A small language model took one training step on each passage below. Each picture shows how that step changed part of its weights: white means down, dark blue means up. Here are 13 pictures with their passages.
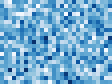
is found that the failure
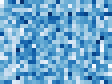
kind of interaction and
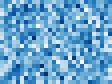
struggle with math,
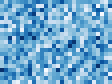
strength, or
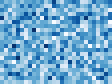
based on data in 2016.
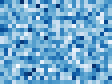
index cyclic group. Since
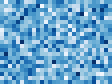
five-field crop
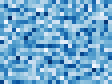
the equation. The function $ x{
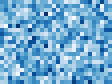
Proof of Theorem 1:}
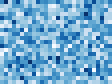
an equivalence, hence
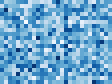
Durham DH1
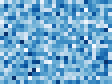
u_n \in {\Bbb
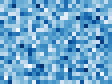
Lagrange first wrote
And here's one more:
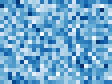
various contributions to the
